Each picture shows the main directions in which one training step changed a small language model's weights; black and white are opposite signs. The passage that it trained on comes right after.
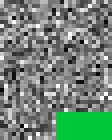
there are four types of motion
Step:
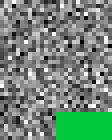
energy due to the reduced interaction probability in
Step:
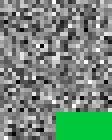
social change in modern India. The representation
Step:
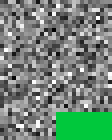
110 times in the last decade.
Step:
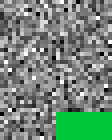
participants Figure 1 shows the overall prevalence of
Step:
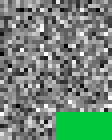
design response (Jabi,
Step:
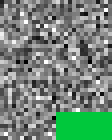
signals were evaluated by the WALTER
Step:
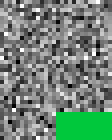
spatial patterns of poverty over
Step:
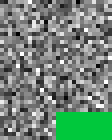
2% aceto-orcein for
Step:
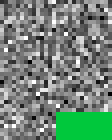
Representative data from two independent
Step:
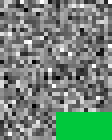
comparison in Romans 5 of the one act
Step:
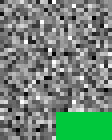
large degree of noise. Some major
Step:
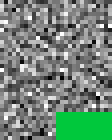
to 6 months or at 4°C for
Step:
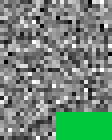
targeting all senses (visual,
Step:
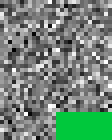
textiles (Clothtech),
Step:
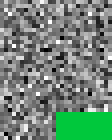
whom we want to express our
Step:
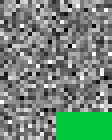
AI taking over. Fig 4. How
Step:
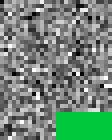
applications of the neutrosophic
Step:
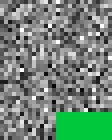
resource trustworthiness and
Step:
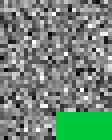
shocked the world to the core.
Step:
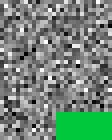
\text{ such that } V(t,
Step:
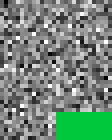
shaming: Anjali's affair
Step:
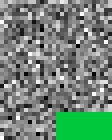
area as a function of bonding time
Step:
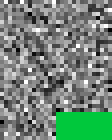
life, like anger or irritability,
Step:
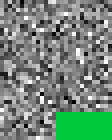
making of the parking index for the
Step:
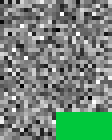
is capable to create a natural look
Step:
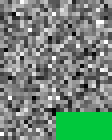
the challenge modern cities face.
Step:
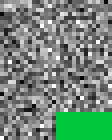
very promising potential of the models in producing
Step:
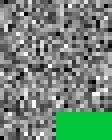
of Constantine (Life of St.
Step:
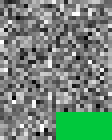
in Fars province and existence of
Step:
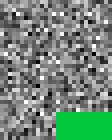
the people own 80% of the stock
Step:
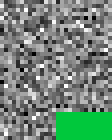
based on the results of screening
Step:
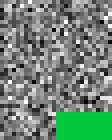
In this part, we analyze the space
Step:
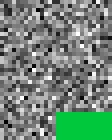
Table 1 Age category of study
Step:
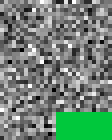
depicted that total trypsinogen
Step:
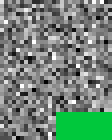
in data through information analysis is known as pattern
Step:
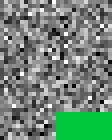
open access scientific articles
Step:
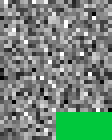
well as eccentric work, and
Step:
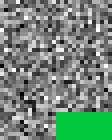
with the standards of many schools rules
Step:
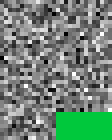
following ethical guidelines throughout this
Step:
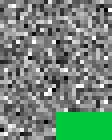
the Balkan non-member
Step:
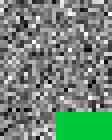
as neighboring clients it
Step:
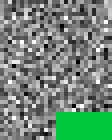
excess land. However, the highest
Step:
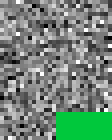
Spirit of Capitalism*
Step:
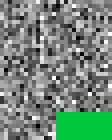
of TNCs into domestic markets
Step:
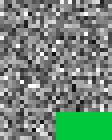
integration of EPC, BRP,
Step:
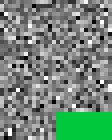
remedies to overcome the situation
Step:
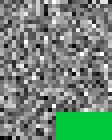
odor, and color also the overall
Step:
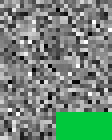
quantitative methods. Application:
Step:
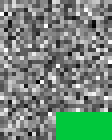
PID agent controls the first part of the
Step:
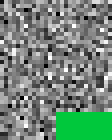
as in Table 1 sists for one month after
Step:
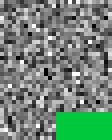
mental health wellbeing and demographic
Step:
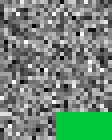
a person can achieve an advantage over
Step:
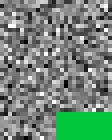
ammonium acetate (2
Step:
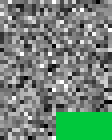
to easily watch events will
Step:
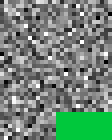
as the highest yield of green
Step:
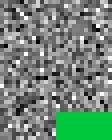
resistivity of paper were found to be
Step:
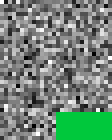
are related with the availability of renewable
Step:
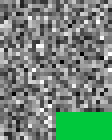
distances, and the actual solution
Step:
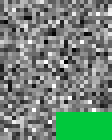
to quickly solve this organizational
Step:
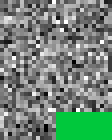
pistachios in a fluidized
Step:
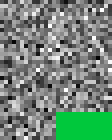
samples undergoing isothermal
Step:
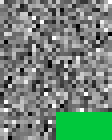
K.; Hemminki, K.
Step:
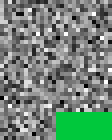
inadequate, depending on the specific
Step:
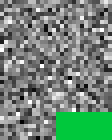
Mime stories: Mime
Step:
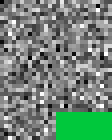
structures is one of the top priorities for
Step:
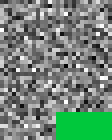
reported here and existing analogs is the
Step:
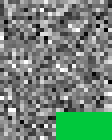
proven concept for compact domestic
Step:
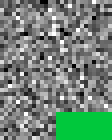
It concluded with the development of a)
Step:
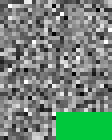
diagnosed with Diabetic
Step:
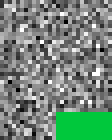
fair balance between the interests of patients
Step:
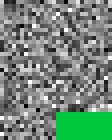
solution (1 ml; 1 N)
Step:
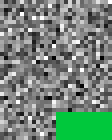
of Ethics Committees.
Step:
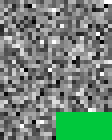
Yearly trend of annual
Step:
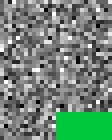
City. The implication of this change will
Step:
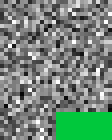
a Coordination and Support
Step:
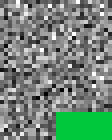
from diverse segments who are opting
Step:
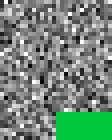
of hospital stay and direct cost of
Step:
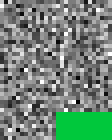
of the open sources, described in
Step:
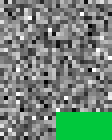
and one relating to the criterion variable
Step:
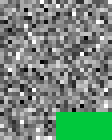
educational objectives are perceived to be
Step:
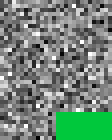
into two different categories. One of
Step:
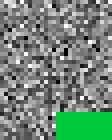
profiled, confluent branch
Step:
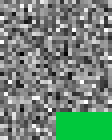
with a peak at 14:00.
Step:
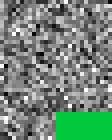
(2016) study revealed that
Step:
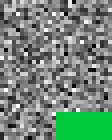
a complex process that is affected by several variables.
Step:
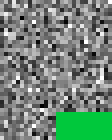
2.2. Tensile test on jute
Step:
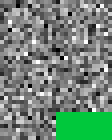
level at Event 6 (c) Figure
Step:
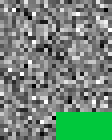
then fed to the neural network owing
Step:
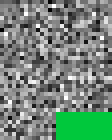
height of antibodies is 4.2
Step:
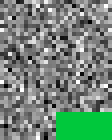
Trap RIB Radioactive
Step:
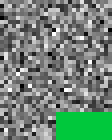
Findings from the research may become a
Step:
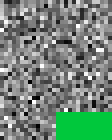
is the reference for the ratings the
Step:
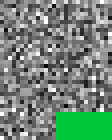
range of applications in biosensors [2],
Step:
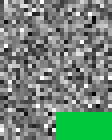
results of the distance traveled in the
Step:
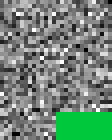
the Internet of Things, wireless
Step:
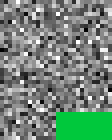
Grumman have an F_{co}
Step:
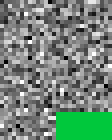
indicate congenital heart diseases
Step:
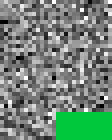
questions The research questions for our study were:
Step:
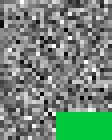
one or two NBOs. These units
